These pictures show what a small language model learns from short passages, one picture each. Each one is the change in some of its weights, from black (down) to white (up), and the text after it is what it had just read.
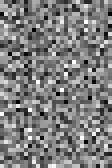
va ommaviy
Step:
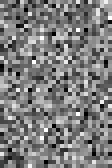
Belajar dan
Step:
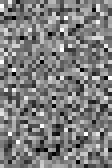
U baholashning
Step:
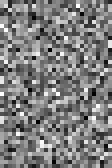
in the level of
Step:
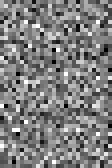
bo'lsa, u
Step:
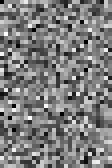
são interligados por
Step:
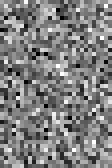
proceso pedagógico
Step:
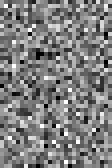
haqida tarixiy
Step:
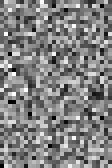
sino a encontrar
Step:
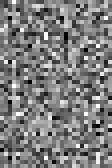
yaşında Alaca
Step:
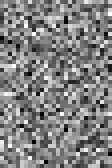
Gabler. 2.
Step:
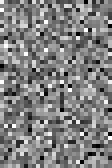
également permettre
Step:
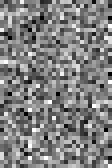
erituvchi miqdori
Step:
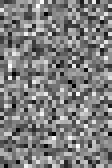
Tais objetivos não
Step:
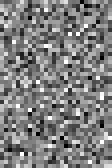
Flügel sie
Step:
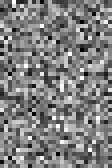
externe fondsen
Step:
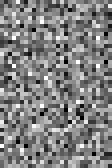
identificación del
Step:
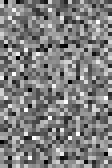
asosiy turlari oshxona
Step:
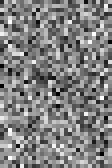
Acesso em: 20
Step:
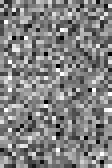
مست بعض
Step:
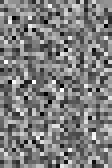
motivasion turlarga
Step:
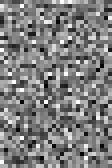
vodilo tudi v
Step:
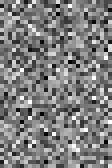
دانشگاه آکسفورد
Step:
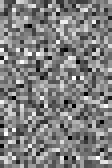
ще в XIX
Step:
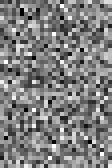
system of investment
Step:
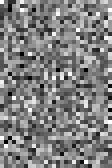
erta aniqlaydi.
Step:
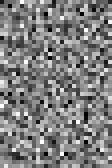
de suas soluções.
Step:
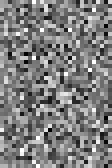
finalidade de avaliar
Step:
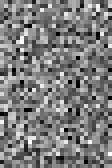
belgilari o‘zaro
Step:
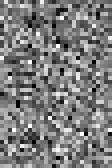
Manila pada tahun
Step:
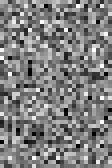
Threats from
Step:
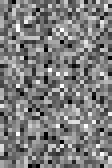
они лицом к
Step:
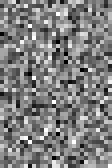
Kontakte der
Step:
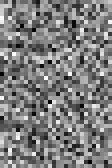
cui natura e
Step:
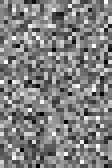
muss im Gang, in
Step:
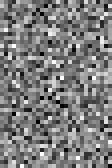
что способствует
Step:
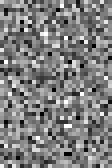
orice stare a
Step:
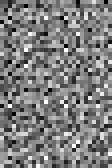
опубликованной в
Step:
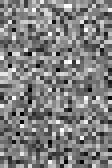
ham anglatadi va bu
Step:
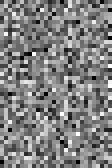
faoliyati haqida aniq
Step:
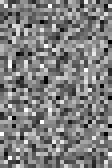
bu düşünce,
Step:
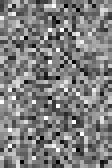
жалб этиш
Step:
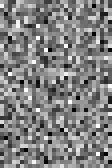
наперсток з
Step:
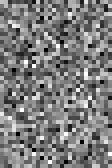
stalna kontrola
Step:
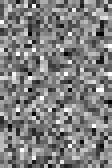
Perez, Boria
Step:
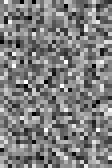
cm e un peso
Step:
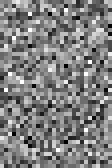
terem como foco
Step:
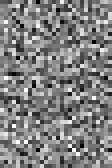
de edificações.
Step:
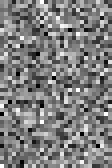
Juana, será
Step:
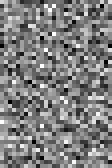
del patto e con
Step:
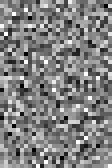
ta'sir etuvchi
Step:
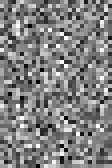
ми застосували
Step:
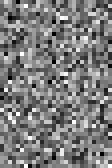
producen cambios
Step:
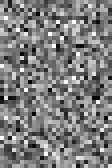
nature of musical
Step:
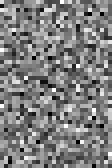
darei respaldo
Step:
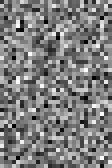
их души и
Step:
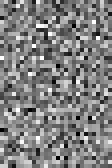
(далее —
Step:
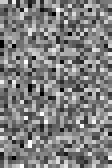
de pooling pode
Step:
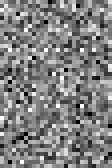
boxing. *Int
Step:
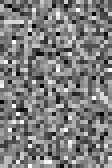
haqining yigirma
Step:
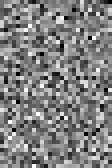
de transmissão
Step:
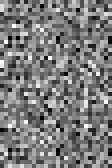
faol rivojlanayotganini
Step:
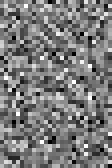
de conținutul și
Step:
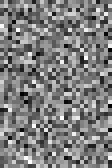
of linguistic
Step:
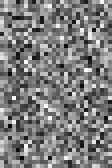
y la esperanza:
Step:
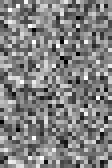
pays voisins
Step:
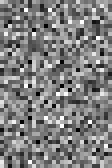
un culte. C'est
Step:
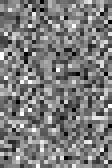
matnga ishlov
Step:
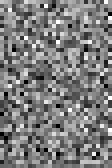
O'simliklarning biologik
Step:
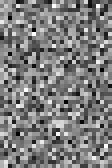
Reabilitação do
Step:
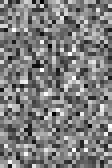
données, la
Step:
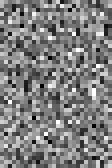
por vivir. Las
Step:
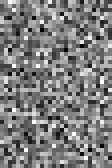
il secondo incontro
